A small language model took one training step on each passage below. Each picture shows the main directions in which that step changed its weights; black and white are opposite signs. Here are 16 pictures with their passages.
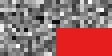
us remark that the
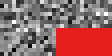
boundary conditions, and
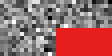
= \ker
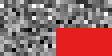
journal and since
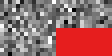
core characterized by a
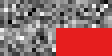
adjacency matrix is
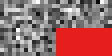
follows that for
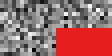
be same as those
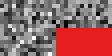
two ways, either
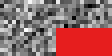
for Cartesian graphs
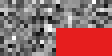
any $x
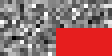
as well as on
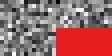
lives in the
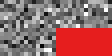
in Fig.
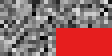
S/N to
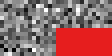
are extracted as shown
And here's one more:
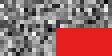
$k$ so
